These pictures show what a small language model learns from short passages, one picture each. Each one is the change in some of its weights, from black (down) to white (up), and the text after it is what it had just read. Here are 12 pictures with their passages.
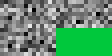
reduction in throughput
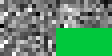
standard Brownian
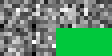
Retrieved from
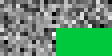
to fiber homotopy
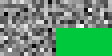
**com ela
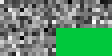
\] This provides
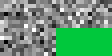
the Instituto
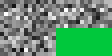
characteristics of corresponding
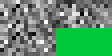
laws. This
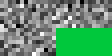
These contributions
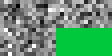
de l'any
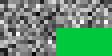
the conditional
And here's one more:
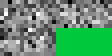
row. We claim
